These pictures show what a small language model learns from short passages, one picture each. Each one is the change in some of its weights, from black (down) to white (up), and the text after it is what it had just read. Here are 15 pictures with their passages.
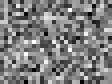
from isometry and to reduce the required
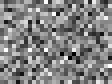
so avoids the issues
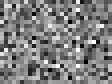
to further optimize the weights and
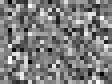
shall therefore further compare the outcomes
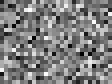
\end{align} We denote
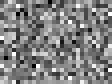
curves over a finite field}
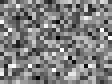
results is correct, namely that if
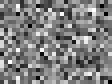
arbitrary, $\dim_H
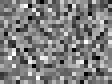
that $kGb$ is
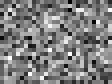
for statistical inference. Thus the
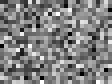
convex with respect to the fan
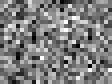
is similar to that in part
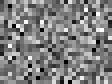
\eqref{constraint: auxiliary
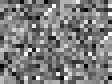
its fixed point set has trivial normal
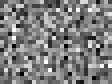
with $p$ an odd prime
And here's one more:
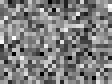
extend the $n{-}1$
